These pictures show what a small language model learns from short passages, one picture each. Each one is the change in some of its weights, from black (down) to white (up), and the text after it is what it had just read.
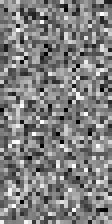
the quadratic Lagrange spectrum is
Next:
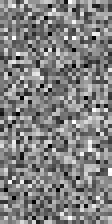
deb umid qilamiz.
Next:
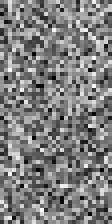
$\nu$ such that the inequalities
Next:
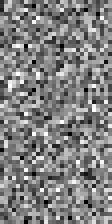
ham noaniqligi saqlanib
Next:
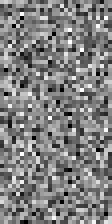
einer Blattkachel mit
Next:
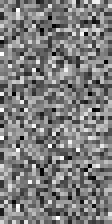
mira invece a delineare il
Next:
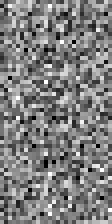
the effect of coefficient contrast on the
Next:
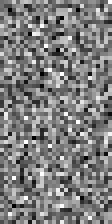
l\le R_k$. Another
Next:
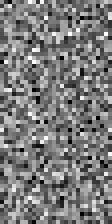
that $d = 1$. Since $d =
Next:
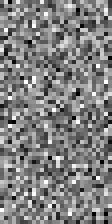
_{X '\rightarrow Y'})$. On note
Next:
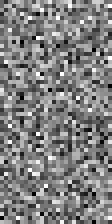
additive function $g$, then for a
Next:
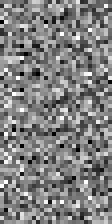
\thanks{Department of
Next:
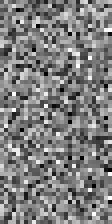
emergência. Para redução dos
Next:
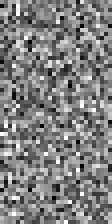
scale function it turns out that it
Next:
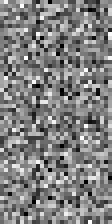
markaziy hokimiyatda bir
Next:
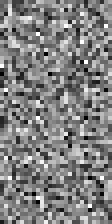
prototipo. Fig. 6.
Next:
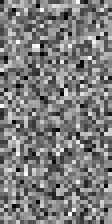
in the following. Observe that in
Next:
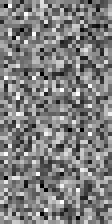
\end{teo} A proof of
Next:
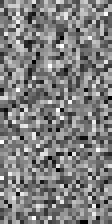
paper with some remarks on the
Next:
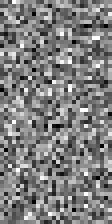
ghosts gives an infinite list of
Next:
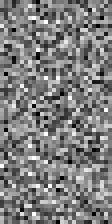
uma assertiva está correta.
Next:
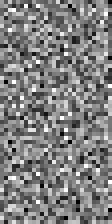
Of Metals In The Process
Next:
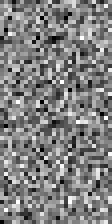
população e amostra, 20
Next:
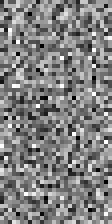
notation for Lie groups and algebras is as in
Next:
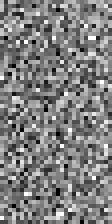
no Rio Aripuanã, no
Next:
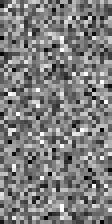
Again, while \eqref{rt5}
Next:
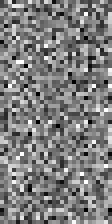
ihres Studiums?
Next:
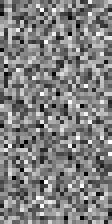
``Amoebas of Algebraic
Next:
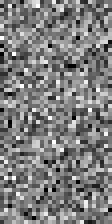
\item $\Gamma, \alpha \brig
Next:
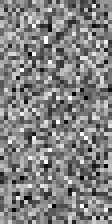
mate subjectief, en dat
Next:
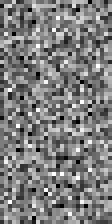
\leq \pi_k \leq 1.
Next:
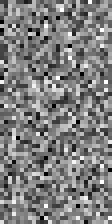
\eqref{upperlower}, proved
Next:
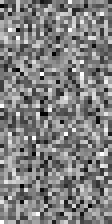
arrive at a Stratonovich
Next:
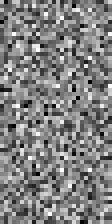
intersection. If two JBW algebras are
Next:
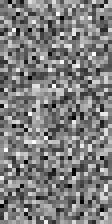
\alpha_r = \beta \ \in
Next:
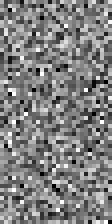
chunki bolaga maktabgacha
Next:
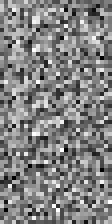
mainly used in the context of
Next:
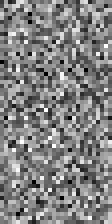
framework, such as the prediction of
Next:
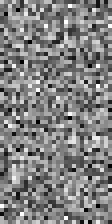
sus vicios y pasiones. El
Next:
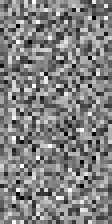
estimate and after picking the
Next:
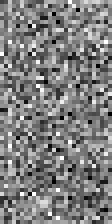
cada 6 idosos, ou
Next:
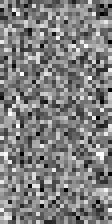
or $\D_\S(D)$ for the
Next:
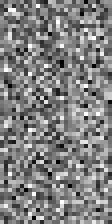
Minas e do Serviço Nacional
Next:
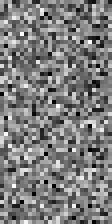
adotados para os modelos
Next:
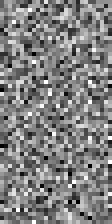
we mean a four tangle, such as
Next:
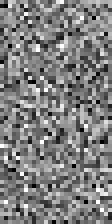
such, we may assume $t > 4$.
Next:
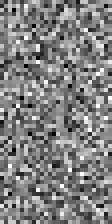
on $S_g$ with at least
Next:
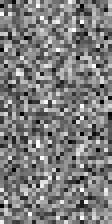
compétence qui peut
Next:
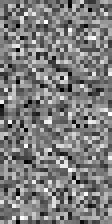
kwaliteiten en de grote
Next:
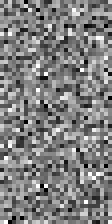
hambatan aliran urine
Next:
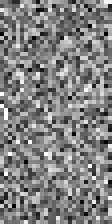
over $K^{inv}$. Then
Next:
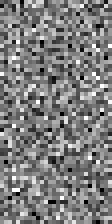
number and $B$ is a fixed
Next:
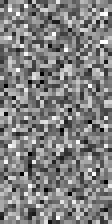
in MATLAB to compute the numerical solution
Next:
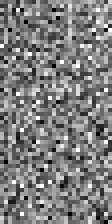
\hY$ alors $Y$ est
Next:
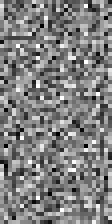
berkaitan langsung dengan
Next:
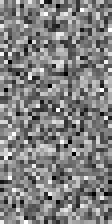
a finite locally free resolution: if $$
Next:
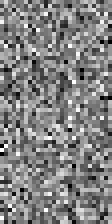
nomzodi ... diss.
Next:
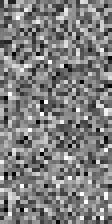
respectively (i.e., a total of
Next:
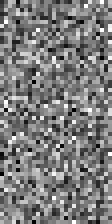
$\g$: \begin{equation}
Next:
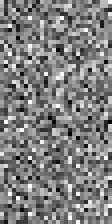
Kılıç, E. A new
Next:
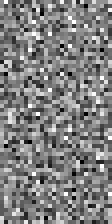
se utilizó la nemotecnia
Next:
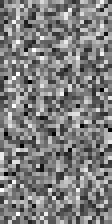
the other hand, if $Z$ is a
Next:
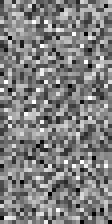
not vanish. \vskip8pt
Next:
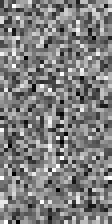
інших видів діяльності
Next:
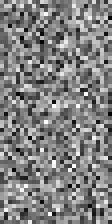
is invertible. Hence, $\nabla
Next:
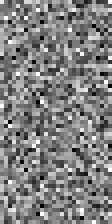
редактора: Deputy
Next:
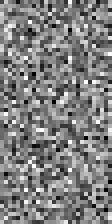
% gacha askorbin
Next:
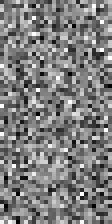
Además se analizó la
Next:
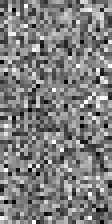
of $R(\mu)$ as a
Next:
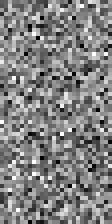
transferability in adversarial
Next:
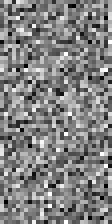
stratejik bir konuma
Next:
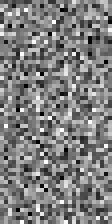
cruce entre la Bijirita
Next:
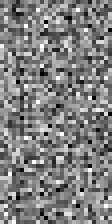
the XIX - early XX
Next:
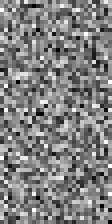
suvning zarurati ularda
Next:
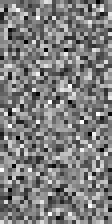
etishi bilan bog'liq
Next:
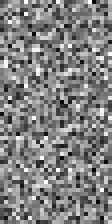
rectangle. More generally, we
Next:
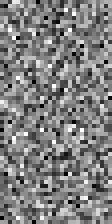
\(J\) represents the determinant of the
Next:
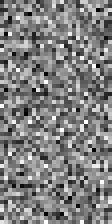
Именнова Л.С.
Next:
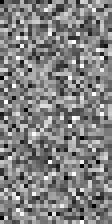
de introducción a la problemática
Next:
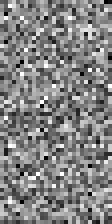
cura di, *Aeronautica
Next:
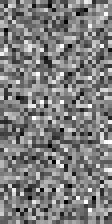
I. G, & Abdimominov
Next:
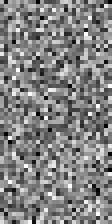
for every object $\Gamma$, every display map
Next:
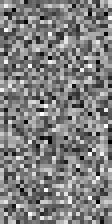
metáforas En este caso, se
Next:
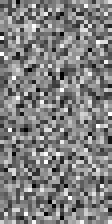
(\ref{eq:graz1}) which
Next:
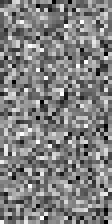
Stock Price. 1.
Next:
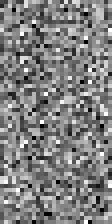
and $HC\unlhd
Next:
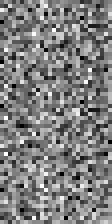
\end{eqnarray*} which yields the
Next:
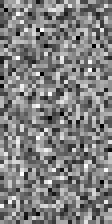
have the least upper bound (lub) property
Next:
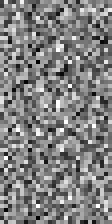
metodologia do trabalho. DOI:
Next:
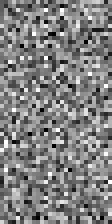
v,w\in W, v\ne
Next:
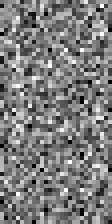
determine whether it converges we
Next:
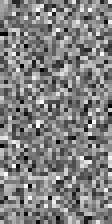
is what we aimed to
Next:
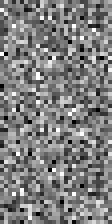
mapping: \begin{equation}
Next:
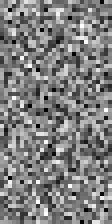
estresse representa, na Física,
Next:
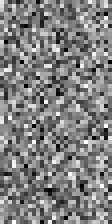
ultimele evoluții
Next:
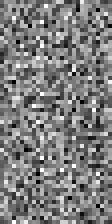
the commutative diagram \begin{equation*}
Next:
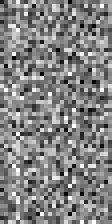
crossing with two of its endpoints
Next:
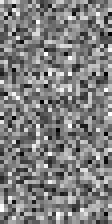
B_\lambda \otimes B_\mu$ is
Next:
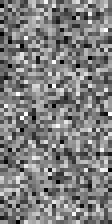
\;\;\forall \,q\in \widetilde
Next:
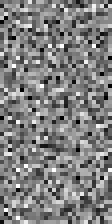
{{\mathbb L}^2}) \rightarrow
